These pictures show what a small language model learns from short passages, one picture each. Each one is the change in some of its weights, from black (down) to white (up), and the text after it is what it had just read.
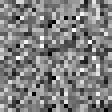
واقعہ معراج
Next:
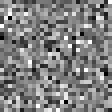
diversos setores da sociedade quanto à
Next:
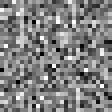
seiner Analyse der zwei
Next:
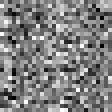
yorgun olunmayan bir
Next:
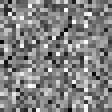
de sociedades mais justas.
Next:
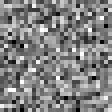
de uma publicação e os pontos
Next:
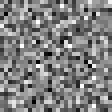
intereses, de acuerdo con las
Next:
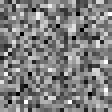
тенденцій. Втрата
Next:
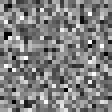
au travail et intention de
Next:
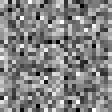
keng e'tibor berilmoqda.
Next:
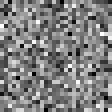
vértices ainda estão em
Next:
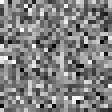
rol o'ynaydi.
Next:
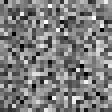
o'z navbatida ipak
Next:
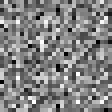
definir a real necessidade de
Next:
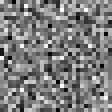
causas de la presencia de Ni en
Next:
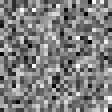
a mediului înconjurător,
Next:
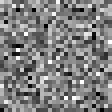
mumkin. Bu bilan dunyo o'z
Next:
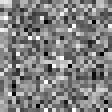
bakmak faydalı
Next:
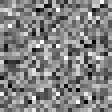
économique. Elle explique les
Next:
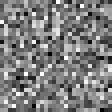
de 3-4 consultas en el
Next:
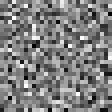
allá de lo académico: en
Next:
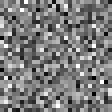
anak juga menjadi faktor
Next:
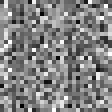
Koshg'ariy va boshqalar
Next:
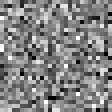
et al., 2004). De controle
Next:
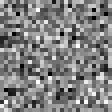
estímulo pode levar a
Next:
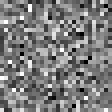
Positive School Psychology
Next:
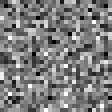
el binomio Arte y
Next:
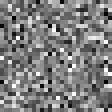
ist die Entwicklung
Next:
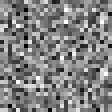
va pedagogik muomala kiradi.
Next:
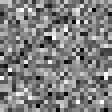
REV van de plannen met
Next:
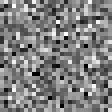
4. ANAGRAFICA
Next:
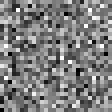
deberán enviar a la Revista
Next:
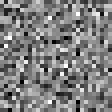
против уреазы. В
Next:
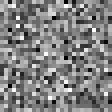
that exploratory and playing
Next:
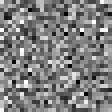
esa konservativ usul orqali
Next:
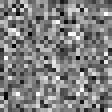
Published: 05th
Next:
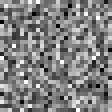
kerak. Ijodiy fikrlash
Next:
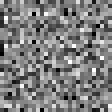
terjadi kelangkaan jika
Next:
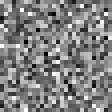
no tempo. O ideal para a
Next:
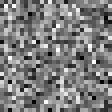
de control, con lo que se puede
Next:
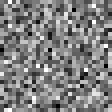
di potenziamento musicale, gli
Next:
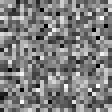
de la existencia del mundo terrenal
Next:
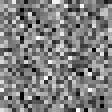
düzeyleri arasındaki
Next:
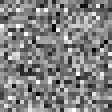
premisas fácticas normativas).
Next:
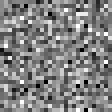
darslarida olgan bilimlarini amalda
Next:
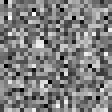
завдання, які стоять
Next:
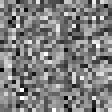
yuzaga keladigan fonetik
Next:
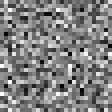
erkinliklari, jamiyat va shaxsning
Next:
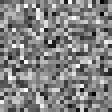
чувствительными к погодным
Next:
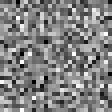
haydash jarayonining indikator
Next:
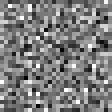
modelos hospedados localmente —
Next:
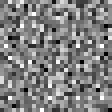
de aula, com uma turma de mais
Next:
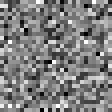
contribuem substancialmente para a
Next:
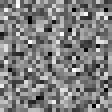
di 13 casi d'uso che
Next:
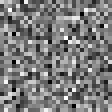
que faz referência à monumentalidade do
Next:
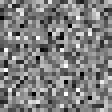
та юнацької творчості
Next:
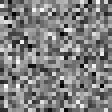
o recorte dos elementos de
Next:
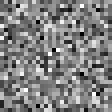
перевода и упростить
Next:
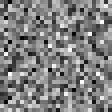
ega bo'lishlari yuqorida
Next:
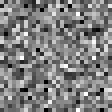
що позитивно вплинуло
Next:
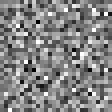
дней начинали постепенное
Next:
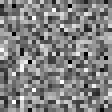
qoldiqlarining mavjudligi inson
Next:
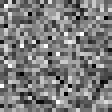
de los sistemas naturales” o, en
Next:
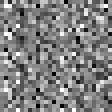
amaliy faoliyat muammolarini eng
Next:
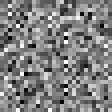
principles of equality and
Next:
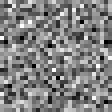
göstermektedir. Bu
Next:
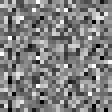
“низоларни муқобил
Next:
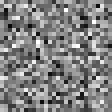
В своей докторской
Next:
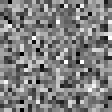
Rivojlanish Dasturi yoki
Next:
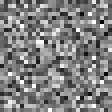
пространственного анализа данных
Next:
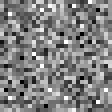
haqida taniqli psixolog
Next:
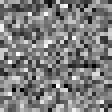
Colombia, la participación ciudadana
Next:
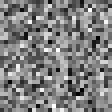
yurak nuqsonlarini shakllanishi
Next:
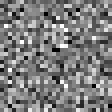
axborot erkinligi, elektron
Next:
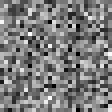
óndiriwshı sanaat
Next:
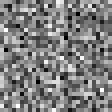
qaysi davlatda qaysi til
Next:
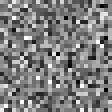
frente a académicos:
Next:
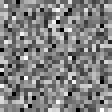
çene kemiklerinin bazal
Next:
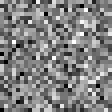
практикумы по закреплению
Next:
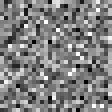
ega bo'lmoqda. Raqamli
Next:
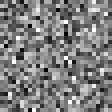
concorrência intensa. Esses
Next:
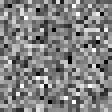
для потребления человеком.
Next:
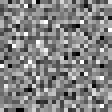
лекарственное обеспечение.
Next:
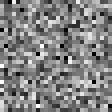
talabi hamdir. O‘zbekiston
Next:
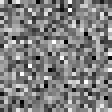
This study aims to explore
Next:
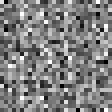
всего, кантонского.
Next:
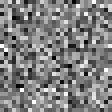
XX y el XXI*, 11.
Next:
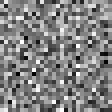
lo que no deberían existir
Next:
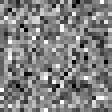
présenter la méthodologie de
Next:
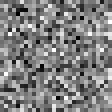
Sababi, o'qituvchi
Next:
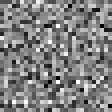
que competían las obras.⁸
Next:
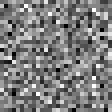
Jewish People]⁹.
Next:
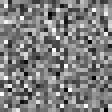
Importance of Using Innovative
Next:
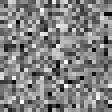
recherche menée par Chen et
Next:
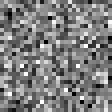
va adabiyot yonalishi 308A
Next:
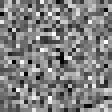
*Quijote* (II,
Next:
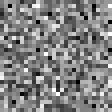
phil. scien., prof.
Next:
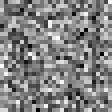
o'smirlarning axborot olish
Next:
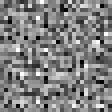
водой и высушиванию
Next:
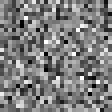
significado del propio material, la
